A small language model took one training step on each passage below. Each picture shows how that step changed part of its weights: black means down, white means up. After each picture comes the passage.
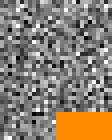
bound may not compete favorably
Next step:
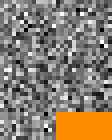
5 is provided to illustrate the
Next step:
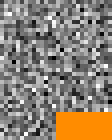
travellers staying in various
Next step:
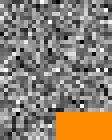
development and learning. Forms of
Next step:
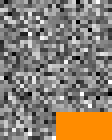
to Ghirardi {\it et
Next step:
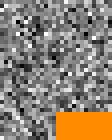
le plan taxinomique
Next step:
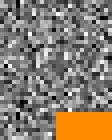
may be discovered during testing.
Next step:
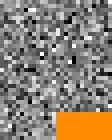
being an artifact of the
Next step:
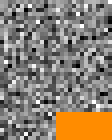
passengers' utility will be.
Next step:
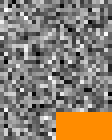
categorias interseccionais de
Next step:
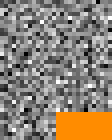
tanpa adanya perencanaan
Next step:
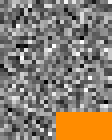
con él. Esa noche
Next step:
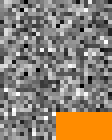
предание о некоем
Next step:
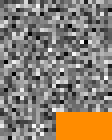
ütni magát. És
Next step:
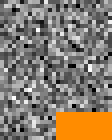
Periode seribu hari,
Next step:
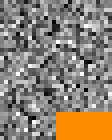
filter systems of the WFC3 and
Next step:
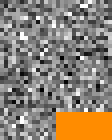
Pas S, van Zijl L,
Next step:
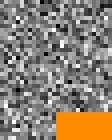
electron state (Eq. 17) has
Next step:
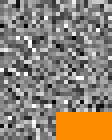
Sketch Engine (Table
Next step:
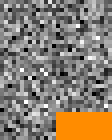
Economy Is A Guarantee
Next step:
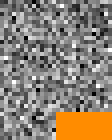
of states (schematically):
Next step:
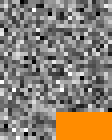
the highest \ac{DSC} of
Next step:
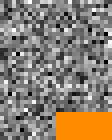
lampalari, sovun,
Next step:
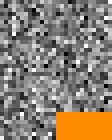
is a key in understanding the
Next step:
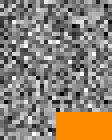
karakter hebben;
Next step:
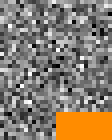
into a vector representation using unique
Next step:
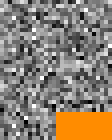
п/б инъекции
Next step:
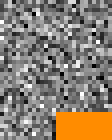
in the demand of consumers for quality
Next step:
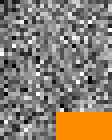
circunstancias pensaron
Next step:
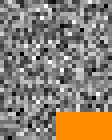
gestão na ALAB e na
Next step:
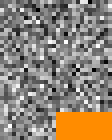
one of the main repositories of the
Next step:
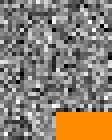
of the path used to dispatch
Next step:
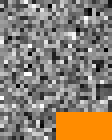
\propto 1\,;\qquad
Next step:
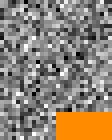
distribution itself relatively to other standard
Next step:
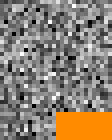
the most scientific journals in
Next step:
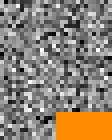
(full fluctuating line) from
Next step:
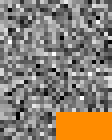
speed and stop before the signal
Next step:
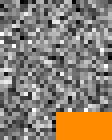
continual learning where a model can
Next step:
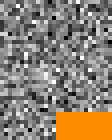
age and sex matched healthy
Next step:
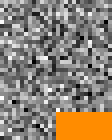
The percentage of recovery could
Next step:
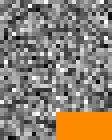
power. Flows are represented in this
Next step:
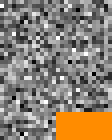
gas fraction. In Fig.
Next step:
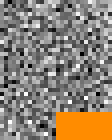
que determinan la asimilación del
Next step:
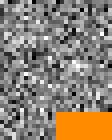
Комментарий в ГК
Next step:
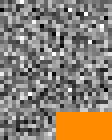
specimens. Micrographs of
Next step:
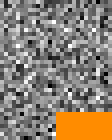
of professional computer training of
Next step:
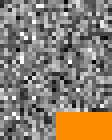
in modern astrometry and
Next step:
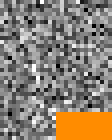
ds}$ is the angular diameter
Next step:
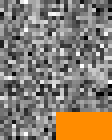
} \item given a Lie algebra
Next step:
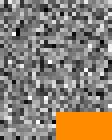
being able to link those results
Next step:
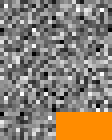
времени воздействие
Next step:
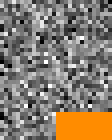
\caption{ (color online)
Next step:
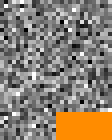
the {\itshape multimodal
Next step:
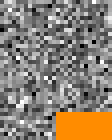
tashqari, maktabgacha
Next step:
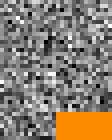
aan de werkelijke
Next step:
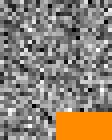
the BIO thin-films.
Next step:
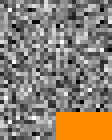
must tend to infinity as
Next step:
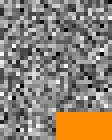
the gig economy, the expansion
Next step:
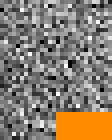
with the odd numbers correspond to
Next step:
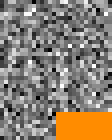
surveillances to prevent theft
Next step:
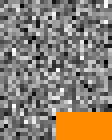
das edificações selecionadas;
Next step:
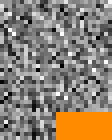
decree by the Provisional
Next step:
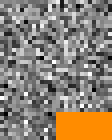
measure of association between vectors based on
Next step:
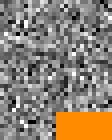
*B. connata* цей
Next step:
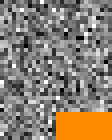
foils (converter thickness
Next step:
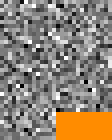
this further, we note that the
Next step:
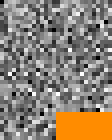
que permiten mantener el
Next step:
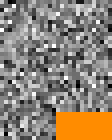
или средств мобильной
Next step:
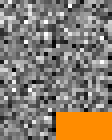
is well established. This paper
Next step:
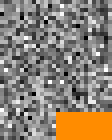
justified since the condition
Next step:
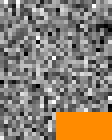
service dimension, *tangibles*
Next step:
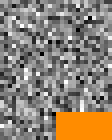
come pratica estesa:
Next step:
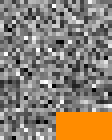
apply risk mitigation
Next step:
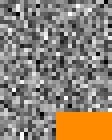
in the extracted Zookeeper
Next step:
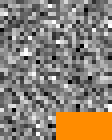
multiple resulting energy dissipation
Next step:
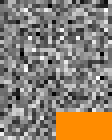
used various auxiliary variables with data
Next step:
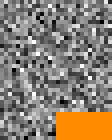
Determination The initial pH that
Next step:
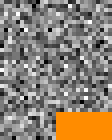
if not entirely radiative. Results
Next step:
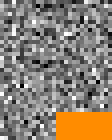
($N_e$) and the number of
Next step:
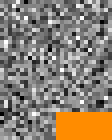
64 ports antenna array is
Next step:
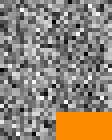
connecting them in a large
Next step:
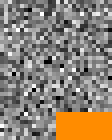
que se tenga a la misma:
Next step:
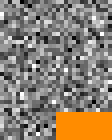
per true class in the ASAS
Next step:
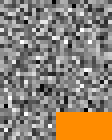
reaches the seabed through a
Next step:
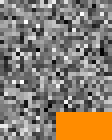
remunerações não se resumem
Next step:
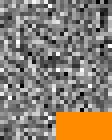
entered after the buyer's
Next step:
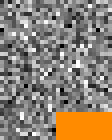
(40) Zijlstra, D.
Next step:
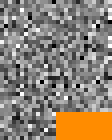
It does not yet include values for the
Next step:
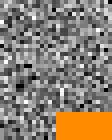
períodos e os tipos de
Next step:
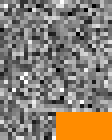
the \ac{ec} numerical
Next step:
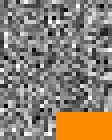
of a person, as well as conducting
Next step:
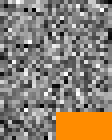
kelmoqda. Elektr
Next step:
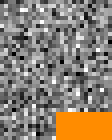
UK*. - Camagni, R.
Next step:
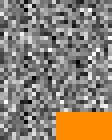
авторитете среди
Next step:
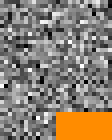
problem. In many applications of
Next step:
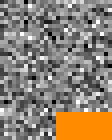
та автономний статус
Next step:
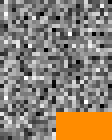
would at least partially explain
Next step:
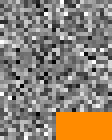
For this thermodynamic system, the
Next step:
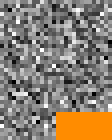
body to make; it represented a
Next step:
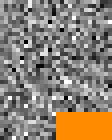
of the year are preferred, as they
